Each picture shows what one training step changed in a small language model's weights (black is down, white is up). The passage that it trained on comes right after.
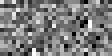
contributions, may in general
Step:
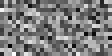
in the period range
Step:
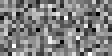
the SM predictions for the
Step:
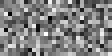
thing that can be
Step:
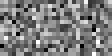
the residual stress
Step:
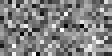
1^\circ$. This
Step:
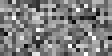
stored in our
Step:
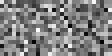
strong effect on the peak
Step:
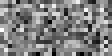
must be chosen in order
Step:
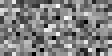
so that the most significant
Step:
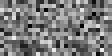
curves $m$
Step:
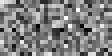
such a way that they
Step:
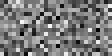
unit $i$ at
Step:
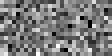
the critical current of
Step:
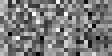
were used for plotting
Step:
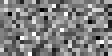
function. Three real
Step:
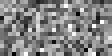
that exceed a given
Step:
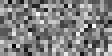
tested in simulation
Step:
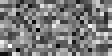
the independent loop energies along
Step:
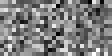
even for the restricted
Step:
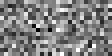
easier let us first
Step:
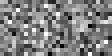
fusion attempts
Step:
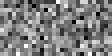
diameter until all
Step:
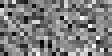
range\\ \hline
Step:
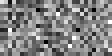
we observed. A more
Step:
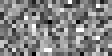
affected by radial
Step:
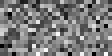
error signal. The bandwidth
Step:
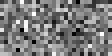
circumventing the
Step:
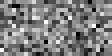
behind the
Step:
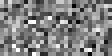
the buffer
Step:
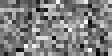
final step, the
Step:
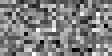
signal to predict probability
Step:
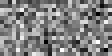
on the costs
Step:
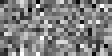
hours of
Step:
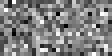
with the data from other
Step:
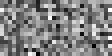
sample at nearly all
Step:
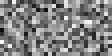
scans at different applied
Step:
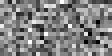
work out which of these
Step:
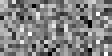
those of the velocity
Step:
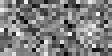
pressure obey:
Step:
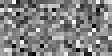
downsamples and
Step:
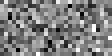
for Tungsten
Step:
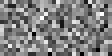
and Beijing
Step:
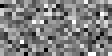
approach is influenced
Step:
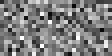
the latency and
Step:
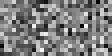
thus consistent with the
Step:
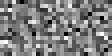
density profiles of the first
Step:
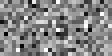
SE blocks are
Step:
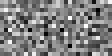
since we will be taking
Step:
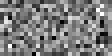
traversed and can
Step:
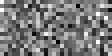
dominant source of
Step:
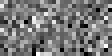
The wave is effectively
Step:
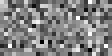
demonstration of logical
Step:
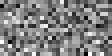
from 0~V to
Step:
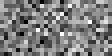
then to automatic
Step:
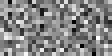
5 (with Example
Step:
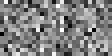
(d) Charge
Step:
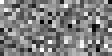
amphiphile and
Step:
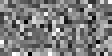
Compared to approximating
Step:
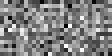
a detection based on
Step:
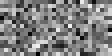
the physical layer is
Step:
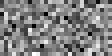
a base resolution of
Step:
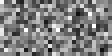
not have strong emission
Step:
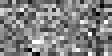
on these networks can improve
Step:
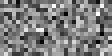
runs on the parameter
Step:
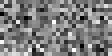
of multiplicity,
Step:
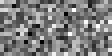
large inversion
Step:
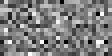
forward and backward
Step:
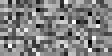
we present the results of
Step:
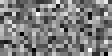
our evaluation of the
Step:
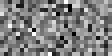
Q|$. When the
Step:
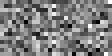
single domains,
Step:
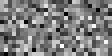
B is singly
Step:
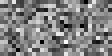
context, associated to fluctuations
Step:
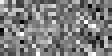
this is certainly
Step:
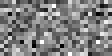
back on the system,
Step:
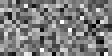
perceptual quality of
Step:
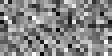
S\right )$
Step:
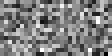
defined in terms of the
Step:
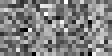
increasing the number of
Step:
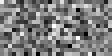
not require any physical data
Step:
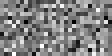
a constant factor.
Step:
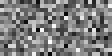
level without any experimental
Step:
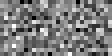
MPM. The
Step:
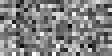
the temperature dependent
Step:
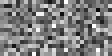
tensor components parallel and
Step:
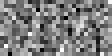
be noted that such
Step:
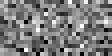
To establish a
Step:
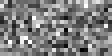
The hydrodynamic stability
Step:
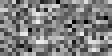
can be summarized by
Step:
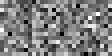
massive object in this
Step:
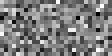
the Lorentz transformation
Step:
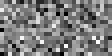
line segments near
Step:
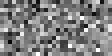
field is applied along the
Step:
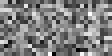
at these relatively low energy
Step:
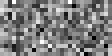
illustrated in the right
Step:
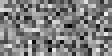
of the nearest
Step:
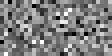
1D data without
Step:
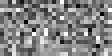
bilayers with
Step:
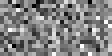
t-design with
